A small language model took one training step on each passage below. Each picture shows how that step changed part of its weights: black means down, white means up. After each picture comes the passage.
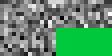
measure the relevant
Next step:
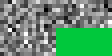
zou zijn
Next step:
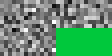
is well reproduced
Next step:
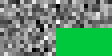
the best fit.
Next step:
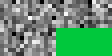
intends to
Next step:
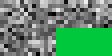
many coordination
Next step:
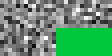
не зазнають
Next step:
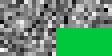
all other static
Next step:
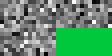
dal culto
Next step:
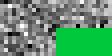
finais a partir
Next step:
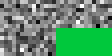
в якій
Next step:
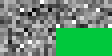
normal fuzzy
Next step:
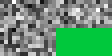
is broken.
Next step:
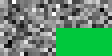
gas, and
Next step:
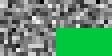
is directed,
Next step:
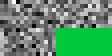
J$) on
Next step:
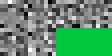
modo a la
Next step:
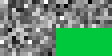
Programa de
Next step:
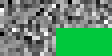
and investment
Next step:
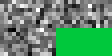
reference point $\bm
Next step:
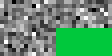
bir ustuni
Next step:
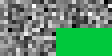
desarrollo de
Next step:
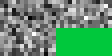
due to the
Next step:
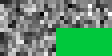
goal of the learning
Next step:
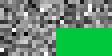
stellar metallicities
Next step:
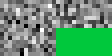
is too large,
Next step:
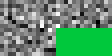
há pouca
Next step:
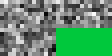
experimental data of the
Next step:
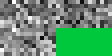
complex nonlinear behaviour.
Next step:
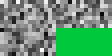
for the functions
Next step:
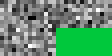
to give a phase
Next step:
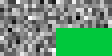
to search for the
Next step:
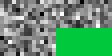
particle will not
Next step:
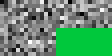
linear; for small
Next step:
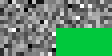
prior to select
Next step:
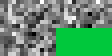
we compare the exact
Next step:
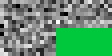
обмеження в
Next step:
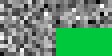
overlap between two
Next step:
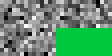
properties are,
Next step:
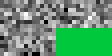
are quite lengthy
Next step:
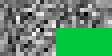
\\ \hline
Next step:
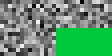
produz uma
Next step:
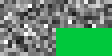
has, however,
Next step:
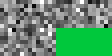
chunki ular
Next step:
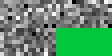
y estrategias
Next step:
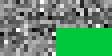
y Iverson
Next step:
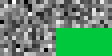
The variable stride
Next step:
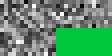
signal in the
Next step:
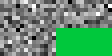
простых в
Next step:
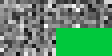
nos serviços
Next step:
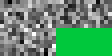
count how often the
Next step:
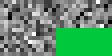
initial conditions, the
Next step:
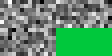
the fluxes
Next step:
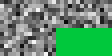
relevant, the only
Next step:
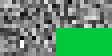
is used for
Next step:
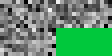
the same distance to
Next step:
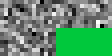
provide the origin of
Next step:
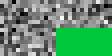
is no longer
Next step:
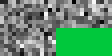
broadening for the
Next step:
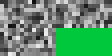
of the field at
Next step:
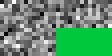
which is parallel with
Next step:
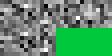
phase transition where the
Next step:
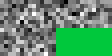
step into the
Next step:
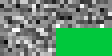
в мир
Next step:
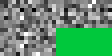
appear for both large
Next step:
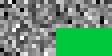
can be easily
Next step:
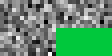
a parameter that can
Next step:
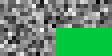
results obtained in
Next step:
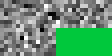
at $P$
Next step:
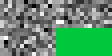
So stehen
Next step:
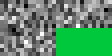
in improving
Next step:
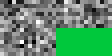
detector. The correction
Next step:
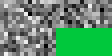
bottom panels of
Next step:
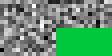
os desafios
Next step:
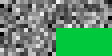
the latter is not
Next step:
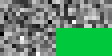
is small and even
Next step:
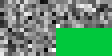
For example, one
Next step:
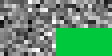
les quatre
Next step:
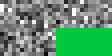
conformal symmetry
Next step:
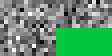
\\ Hour
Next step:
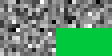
we expect to see
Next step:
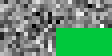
alterando a
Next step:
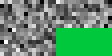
the next generation
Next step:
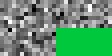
Beispiel für die
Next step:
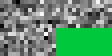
we report contention
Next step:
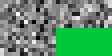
below the curves of
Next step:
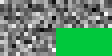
the period after the
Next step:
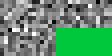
distinct datasets,
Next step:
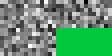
1 to ensure their
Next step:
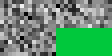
bit pulse of
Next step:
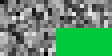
developed for the
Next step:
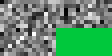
give a signal in
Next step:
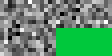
measurement duration vs
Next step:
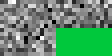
in de loop van
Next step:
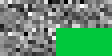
la implementación de
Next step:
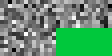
profesor para ser
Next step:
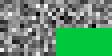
near T-point
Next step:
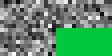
the model on
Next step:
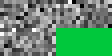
interno y de
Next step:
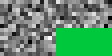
the true probabilities
